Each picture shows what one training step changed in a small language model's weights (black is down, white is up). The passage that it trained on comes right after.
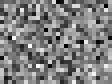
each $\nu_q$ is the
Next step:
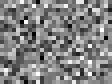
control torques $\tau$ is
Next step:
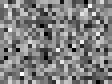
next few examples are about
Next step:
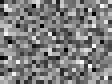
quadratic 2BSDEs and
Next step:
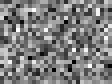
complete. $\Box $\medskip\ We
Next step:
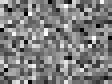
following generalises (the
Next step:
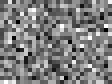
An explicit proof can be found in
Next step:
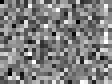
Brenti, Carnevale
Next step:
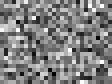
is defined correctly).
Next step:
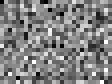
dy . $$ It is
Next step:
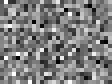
using Lagrange-Charpit
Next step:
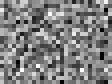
in $\Hyp$. This is
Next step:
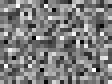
Но зачастую
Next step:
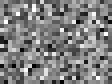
\end{equation}% where
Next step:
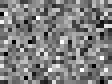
Lyapunov function
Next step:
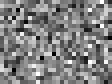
on $W$ such that
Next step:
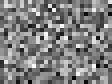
For more details and further information we refer
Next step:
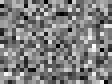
two fixed positive numbers) $$III
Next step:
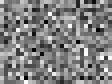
thing for Joyce
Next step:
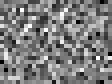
$min(\down x)$, but since
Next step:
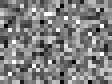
s\leq t \},$ and
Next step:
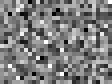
Therefore, \begin{align*} &
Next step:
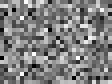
for modern versions):
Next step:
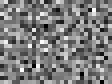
% \theoremstyle{definition}
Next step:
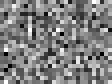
number of 204}. Beyond
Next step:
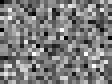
then gives (2.1), via
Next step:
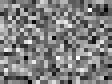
at most one edge, exactly
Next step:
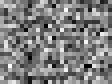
and integration by parts, we can
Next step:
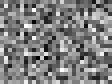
Driven by these considerations,
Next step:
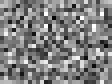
both statement and proof carry over to
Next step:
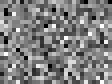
cl}(u)$, Lelong number
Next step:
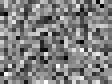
the form \begin{equation}
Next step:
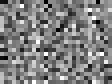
\sigma_2$ has rank
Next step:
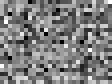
Then \begin{equation}
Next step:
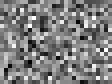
$x$. However, the spatial
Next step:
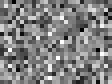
define continuous differentiability, let
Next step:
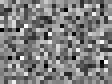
a quadratic equation with solution set
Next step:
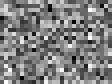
hence Theorem~2 is proved for
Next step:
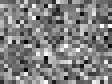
\mbox{ is finite and }
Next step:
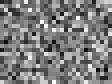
Primal & Dual &
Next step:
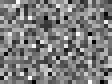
from $S_{\rho}\otimes
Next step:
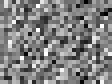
the complex Banach space
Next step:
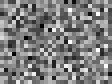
standard normal distribution, where $x$
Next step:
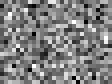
sigmoid function, is developed
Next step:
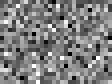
Here the superscript $t$
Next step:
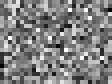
not a $p$-group,
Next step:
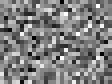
of the Bruhat-Tits
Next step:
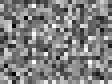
a Bismut tangent vector for
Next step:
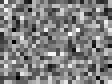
{\bf Remark:} This definition is used
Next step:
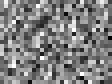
the error term in that asymptotic formula.
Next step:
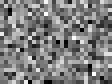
represented as a sum of two third
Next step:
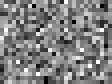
generic operations are described in the following
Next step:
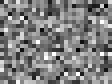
\begin{proof} Just
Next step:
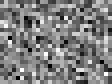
atmosphere composition is
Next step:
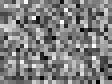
is this inverse limit. Since the
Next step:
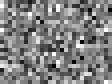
\ar[lldd, two
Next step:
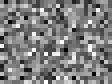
\to \Sol$ is a
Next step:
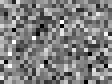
combine some of these terms and
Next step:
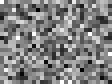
a $\lambda$-evolutionary
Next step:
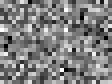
$\cR' \subset
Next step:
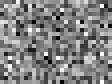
possible block patterns appearing in
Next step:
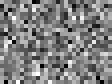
{\em A massively parallel
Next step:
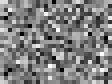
$\CC$-algebra $$ \sR
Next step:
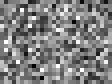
$Y$, we use the notation
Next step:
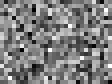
values of polynomials, and the distribution of
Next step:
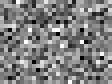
stabilized ESAV
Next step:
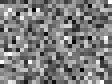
recursive method, we can
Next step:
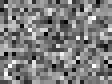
1$ are coprime integers, then
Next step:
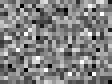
use a geometric setup of
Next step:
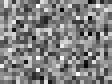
the class of graphs rather than in the
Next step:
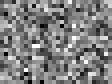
different refinement levels
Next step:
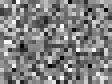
an $R$-module. The
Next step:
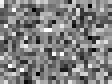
stable semistar operation on
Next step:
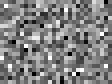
Carlo or variational inference
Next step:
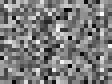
are necessary to determine the
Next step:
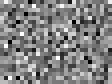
quasi-isomorphisms is accessible
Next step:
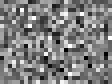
$t_\delta$. Let us prove
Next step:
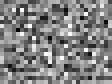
$H\subseteq G,$ and a
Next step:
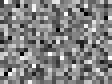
Gamma Function}
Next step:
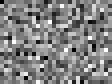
it implies that there is a dense open
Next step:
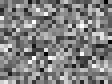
to \eqref{XX7},
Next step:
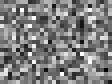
$2^\kappa$ when
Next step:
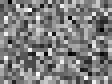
are formulated and the relevant
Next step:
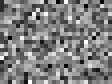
A'}(\Cal A)$ by the
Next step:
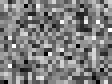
case of Lipschitz constants}, and
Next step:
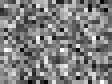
geometric singularities, we compare
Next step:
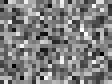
the following assertions are equivalent.
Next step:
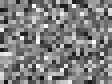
[0, \varepsilon]$, $\varepsilon
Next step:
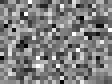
turbine}. The Poincare
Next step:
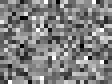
such as Montgomery elliptic
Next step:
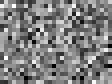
projection, and the adjoint projection
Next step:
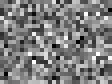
cycle. \begin{lemma} Consider
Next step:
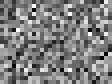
flat. \vskip 0.1cm
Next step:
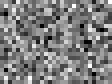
non-vanishing. Thus condition
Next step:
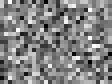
des termes d'un
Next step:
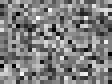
of Section \ref{unification of
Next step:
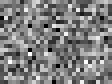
(iv) The simply connected
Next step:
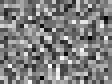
with the leading coefficient 1.
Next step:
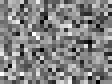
equation of the van de
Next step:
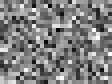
oscillations. The
